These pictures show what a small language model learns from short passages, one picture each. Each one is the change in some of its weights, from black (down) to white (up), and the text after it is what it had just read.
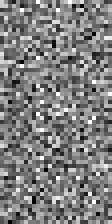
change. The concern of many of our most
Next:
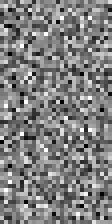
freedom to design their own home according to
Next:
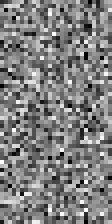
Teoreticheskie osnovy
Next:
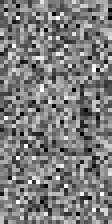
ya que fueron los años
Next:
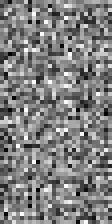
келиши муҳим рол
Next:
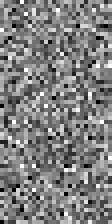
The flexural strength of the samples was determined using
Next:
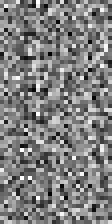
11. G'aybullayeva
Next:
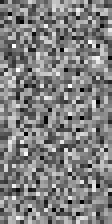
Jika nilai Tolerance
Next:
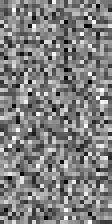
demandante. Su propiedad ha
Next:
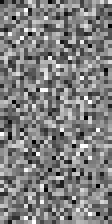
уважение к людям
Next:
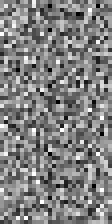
em processo de revisão, aceite ou
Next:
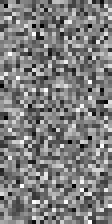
no Brasil: uma revisão sistemática da
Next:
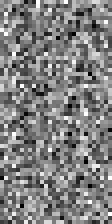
l'histoire des sciences
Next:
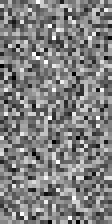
on the system performance. This work uses multiple very
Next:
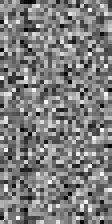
У зв'язку з цим
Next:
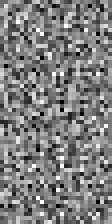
influence of convenience, benefits, security and
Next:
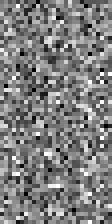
lucru ai fasciculului
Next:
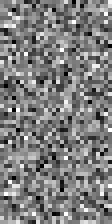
was carefully dropped into
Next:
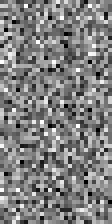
contaminated soil samples were found at the
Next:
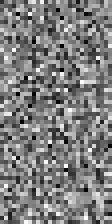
cardiovascular diseases in the
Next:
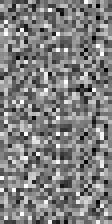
professionals and communities across Asia to build
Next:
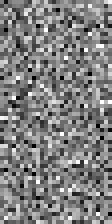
va hazm bo'lishi
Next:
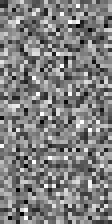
Gebirge des Lungaus)
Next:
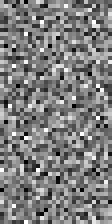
- Divorced - Separated -
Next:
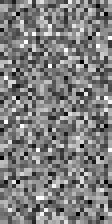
as via **open science platforms** and
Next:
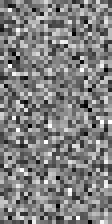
de escombros y apuntalamiento
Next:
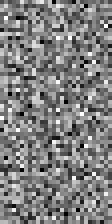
rice is cultivated under waterlogged
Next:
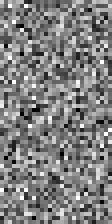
garantia dos direitos constitucionais
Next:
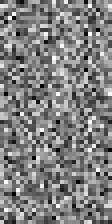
co variance, for observed the significant
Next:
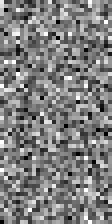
Madrid, centro de Estudios
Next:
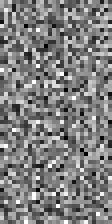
industry which would lead to a comprehensive
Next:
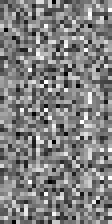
Consumption for different Smart
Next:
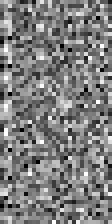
OF PHARMACEUTICAL
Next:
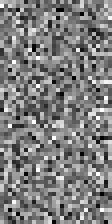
teste de Friedman para comparar os
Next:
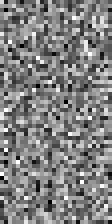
of biochemical parameters (ALT,
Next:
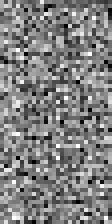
heeft dan bij een
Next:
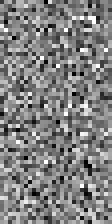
kunnen reageren op de
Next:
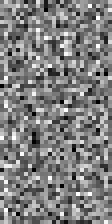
students' lack of communication and interaction during peer
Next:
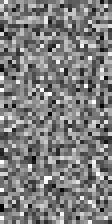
em som e imagem diversos tipos de
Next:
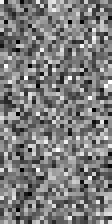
Código Procesal Penal, y
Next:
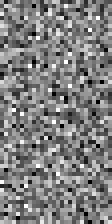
– JRLS-i mogu
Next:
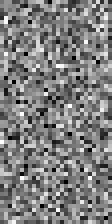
lower abdominal surgeries. Material
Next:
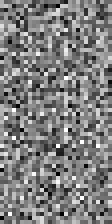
**R**esources D :
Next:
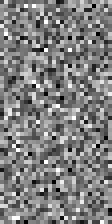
times of joy and positive expectations but also
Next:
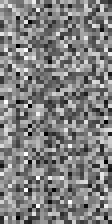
POINTS AND ELEMENTAL
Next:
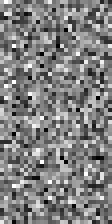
ADHD core symptoms rating
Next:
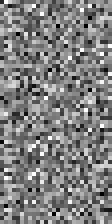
of ChatGPT to bridge
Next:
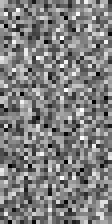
health, especially nutritional intake so that
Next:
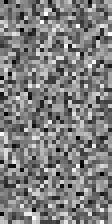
transportable theatre which could be
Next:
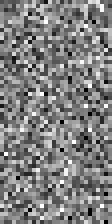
juda mustahkam gips hamda
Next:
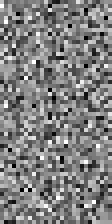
IVIg therapy produced the most consistent
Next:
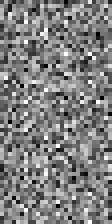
чаунских чукчей и
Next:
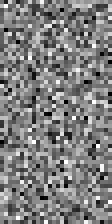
traumatic event and attributed the
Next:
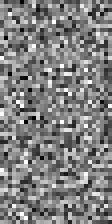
системного, ситуационного и
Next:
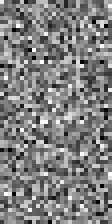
(1997). *Digital literacy*.
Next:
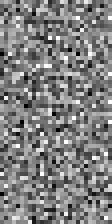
que chegasse a vez do próprio
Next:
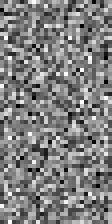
preterm babies), 2 units for stable
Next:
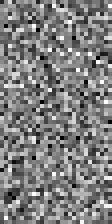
there is significant difference exists in the group 2
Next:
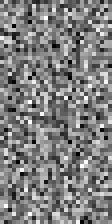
electrode (Figure 1B). There were no
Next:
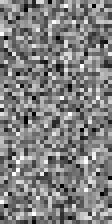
in the tasting score, taking into account
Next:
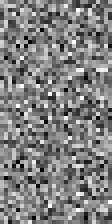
paragraph, double space, right
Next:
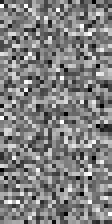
empty dish; W = Weight
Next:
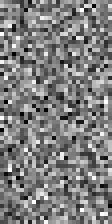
unit (ReLU) is applied as an
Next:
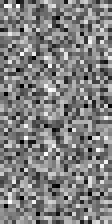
faoliyatida qatnashish uchun
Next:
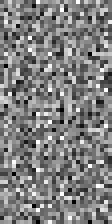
para ahli, diperoleh
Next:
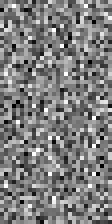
received bitrate may vary in a very
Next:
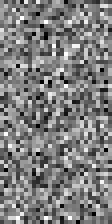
o'zbek ayollarimiz ham har
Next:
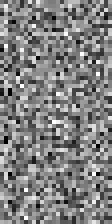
work. While achieving good academic impact via high
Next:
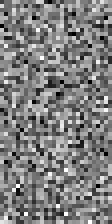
comparada aos outros países do Leste,
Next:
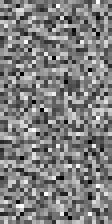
signals. Gerstner et al.
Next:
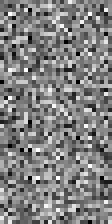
1 июнида бутун
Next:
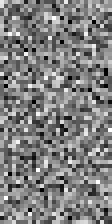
Maynard dizimando hordas de
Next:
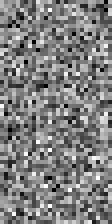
93% diesel—demonstrates a
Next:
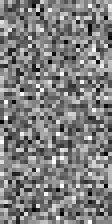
entries. In contrast, far more
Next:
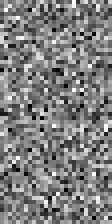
simulator research. The PIC controlled the
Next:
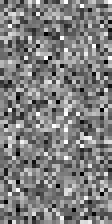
hamma odamlarda bir xil
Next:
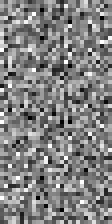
die Nutzung von Technologie, um
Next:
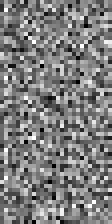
Challenge dataset [17]. It includes
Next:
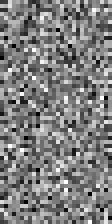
нужные данные. 2.
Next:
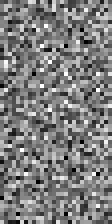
components of traditional architecture. Advanced
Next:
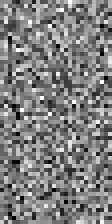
that R&D not only support the business to
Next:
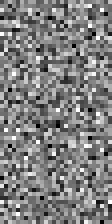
the steps that is jeopardized when
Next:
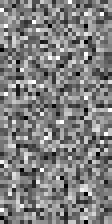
San Francisco. Available
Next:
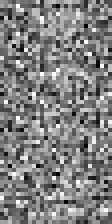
частотами, відношення яких
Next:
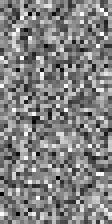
celebrata per trenta giorni,
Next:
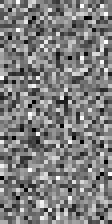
educadores, especialmente na intervenção de problemas de
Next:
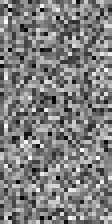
relations [17], [18]. Considering
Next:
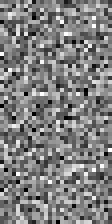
оцінювання в площині
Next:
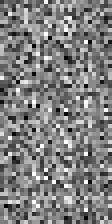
маҳалланинг барчасида
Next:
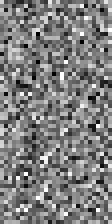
GAIS, de aparente melhora da
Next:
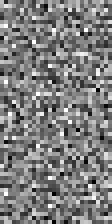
Wagner et al. 2024 State of the
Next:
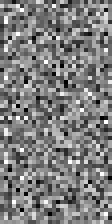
1. **Boshlanishi**;
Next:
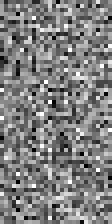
que les apprenants comprennent
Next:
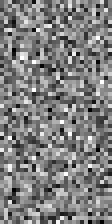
that KPS method should be incorporated into the
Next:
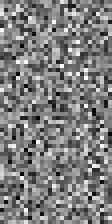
8 Nennungen, 2.2% in
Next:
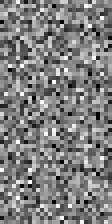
problème de société,
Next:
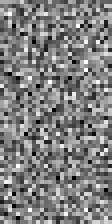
больных СД2 типа из
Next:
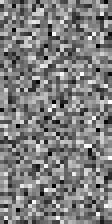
different reduced values of dc voltages with
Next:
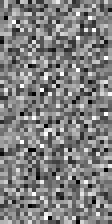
the audience before the speech); desired
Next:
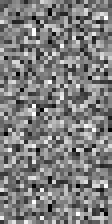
Correlation coefficient Correlation coefficient
